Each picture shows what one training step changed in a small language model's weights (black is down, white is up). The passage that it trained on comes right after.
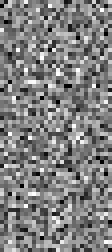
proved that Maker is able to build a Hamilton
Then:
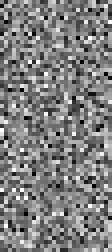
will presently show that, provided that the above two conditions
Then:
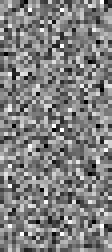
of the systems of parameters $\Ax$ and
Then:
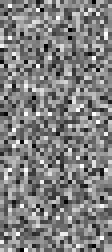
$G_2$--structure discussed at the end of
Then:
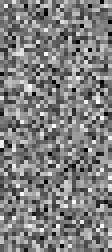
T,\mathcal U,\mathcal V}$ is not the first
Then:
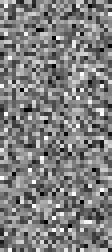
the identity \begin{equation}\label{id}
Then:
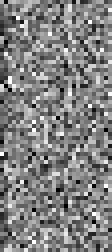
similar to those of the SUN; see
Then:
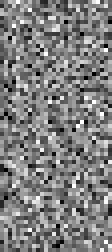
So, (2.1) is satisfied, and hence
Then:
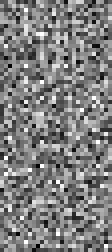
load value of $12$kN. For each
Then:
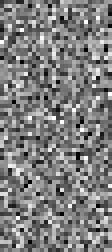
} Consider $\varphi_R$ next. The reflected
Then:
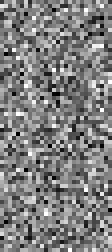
get the following bounds for the Euclidean area enclosed by
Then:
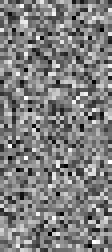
the pm-graphs satisfying these conditions. A
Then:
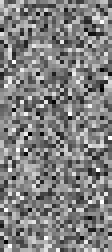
equals the sum of Lyapunov exponents by Theorem
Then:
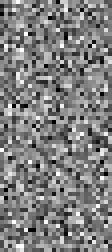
the other hand, if $M$ is one of
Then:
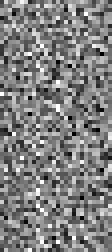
at t=300 seconds and further to
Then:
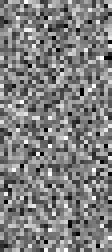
out that the method described in this section is useful to further
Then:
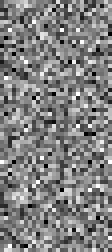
the reinitialization of the highly perturbed LS
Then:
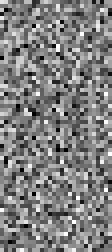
\frac x{\xi(k)} \rho
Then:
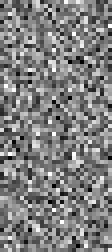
6.4). The two-body problem with a
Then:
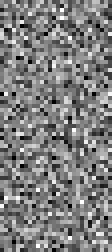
Borel-Cantelli's lemma. To
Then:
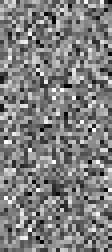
and changing the order of summation, we obtain
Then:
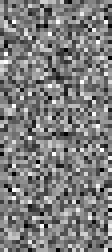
equivalent to power utility maximization, could be regarded
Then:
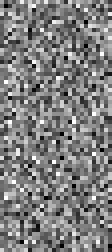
run times presented in the next section are possible with a
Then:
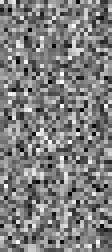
[\ell_n]$ belongs to $I_n$.
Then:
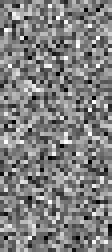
common scale parameter $ \beta, $ then we get a
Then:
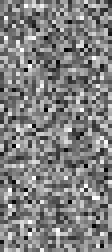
left derivative of $f(q)=q^n$
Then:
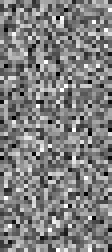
S_n$, it is clear that $-a \in
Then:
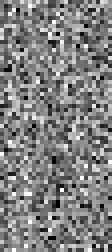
$S_B(n,k)$, which are related
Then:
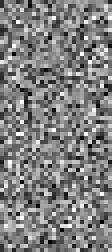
of (\ref{due.2}) we get
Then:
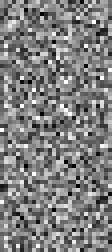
highest weight $(\la-s)^+$ appears in
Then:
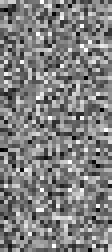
\geq 1$, to a graph $G$ with
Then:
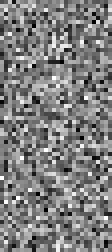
simple. Hence there are respectively $j$ and
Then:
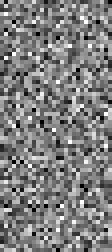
\end{equation} It is usually called in the literature
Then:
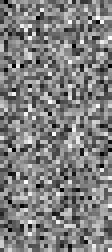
GNU Multiple Precision Arithmetic
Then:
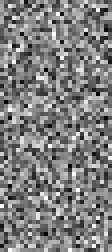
an element of $\mathcal{B}$ when sampling
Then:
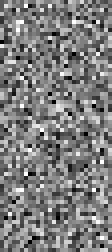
free integer. $h(d)=1$ if and
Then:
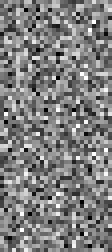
$\gR_-$ \eqref{Rm} and
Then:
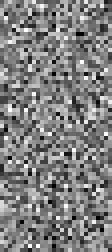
to errors on the order of $10^{-15}$.
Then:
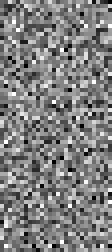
this can be interpreted in the context of gauge
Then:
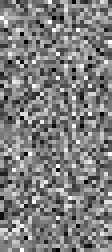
We will elaborate on this in Section
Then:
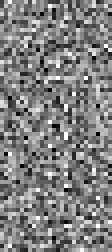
revealed the importance of a parameter that relates both
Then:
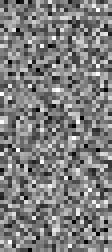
map is an isomorphism. Since $\pi$ is irreducible,
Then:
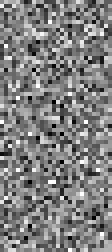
the $k$ unknown coefficients in $Q(z)$.
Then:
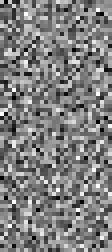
$j:X_\ast\nach X$ of
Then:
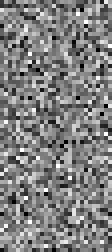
Key words:} linear hyperbolic equation, dissipative
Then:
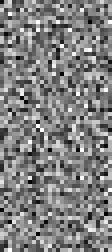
and endpoints of the paths are not counted. It is
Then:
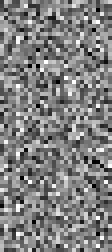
$\tau \in \mathbb{R}$. From Step
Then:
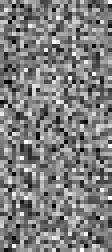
au prix d'un politique de
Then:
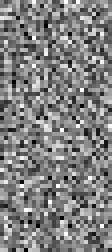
but our method is also valid for the 0-characteristic
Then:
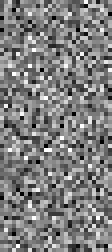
\] The deformed Dolbeault-Dirac
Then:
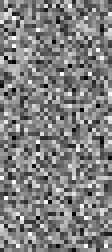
\cite{Sa}. \section{A gradient estimate}
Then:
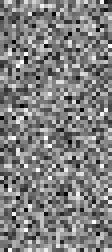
cone of a birational model of $X$, as well
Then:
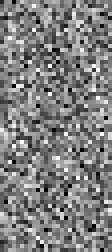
referee for useful suggestions regarding the layout and
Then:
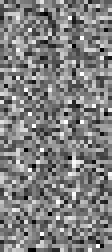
\end{smallmatrix}\right)$ is a matrix such
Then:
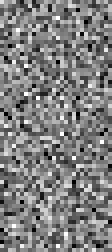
to prove \eqref{varphilowboundQ} for a
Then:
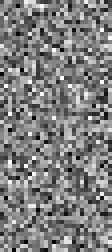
largest Ritz value of $H$ in
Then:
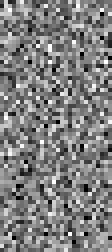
be a later approach. \vs{.8cm}
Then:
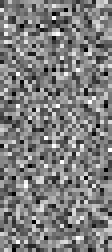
\begin{enumerate} \item triple root $<$ double
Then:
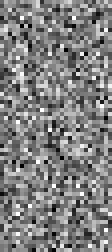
Choose $0<\eta<\eta^{\prime}$ so
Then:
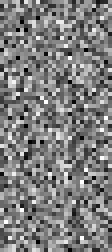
tilings by a single convex pentagon, pictured
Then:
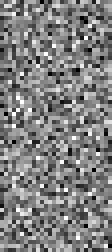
simple groups~\cite{VR3}; \item in
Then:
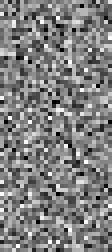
corrseponding Riccati equation. The
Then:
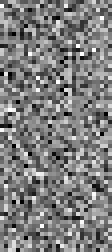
V$ dictated by $h(s)$
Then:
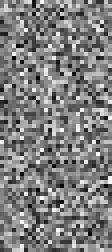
a general formula is sought for memorization
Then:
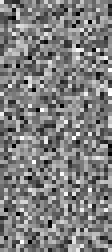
$\mathcal Q$ admits a generalized parcelling, and
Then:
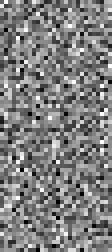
Let $G$ be a bounded domain in $\mathbb
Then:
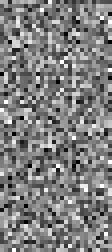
\Pi_ {\mathrm{span}(\hat\beta)
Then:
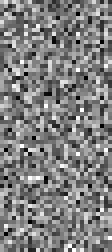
\item $\rank{\alpha\beta} =
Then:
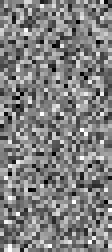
\emph{the intersection poset} of $\Acal$.
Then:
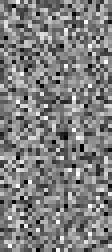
Section~\ref{class}), but also (in
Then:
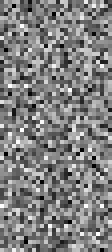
is the set of (almost) all unit tangent vectors that
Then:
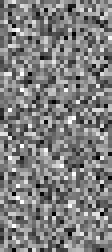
choice of $\ang{T,T'}$.
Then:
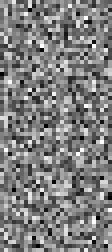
through preconditioning, splitting approaches, partial smoothness, and
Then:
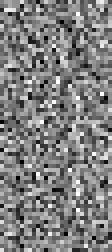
= {shape=circle,draw,thick,inner
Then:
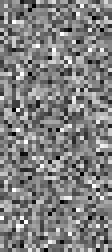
system $\Cal A$. In particular, we show that if
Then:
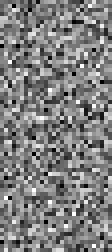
the $g_d^r$ (or
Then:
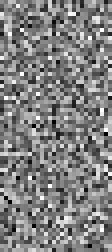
function; the LASSO-penalty is chosen
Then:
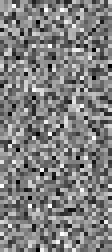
$u$ by reflection through $\prt
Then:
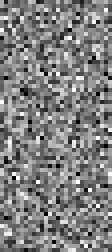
note that ${\mathcal F}_\theta$ is a model that
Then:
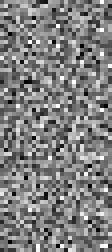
\begin{equation} \label{111}
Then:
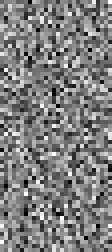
anti branches in mathematics or science into a unifying
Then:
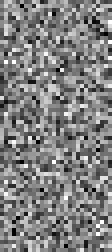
for every $X \in \Omega$, define the
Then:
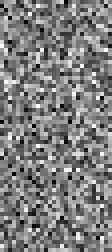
decomposition (tessellation, tiling) of the
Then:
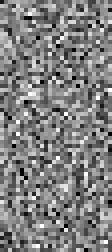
x}\left( \frac{\partial F}{\partial
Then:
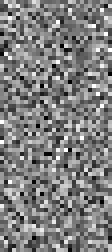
belong to the induced $H_{13}$-part of the
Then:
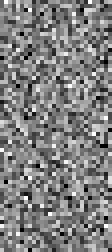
big. We consider the section of $\pi$ induced by
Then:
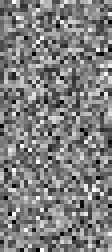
\C^*\subset \P^2$ in two points
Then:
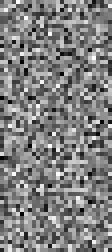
a generic point within the shell are given by
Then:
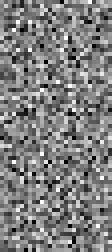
\tiny\hair 2pt \pinlabel
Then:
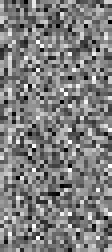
field. Instead in our method the velocity field and the
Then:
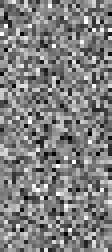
this paper should be sufficient to extend the theorems above to the
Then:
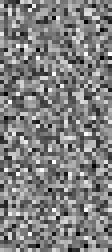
usual high-gain observer can provide an estimation with an
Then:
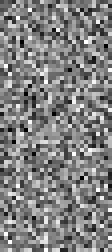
ranging among the most difficult ones of differential geometry and
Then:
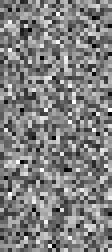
for $i$, outside of these ranges, that satisfies
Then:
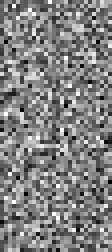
from the residue at $u=0$, which equals
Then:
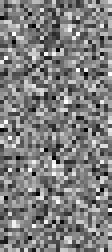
Riemannian metrics on $M$ is a convex open cone in
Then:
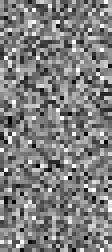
we can write $\kappa$ in terms of a generalized Fourier
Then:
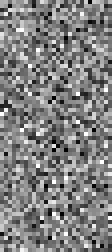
The main purpose of this paper is to examine the
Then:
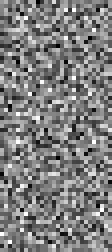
now apply the projection $\Pi _{0}$ to both
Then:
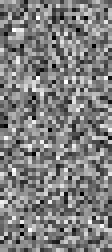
$D_i$, this reproduces the complete space
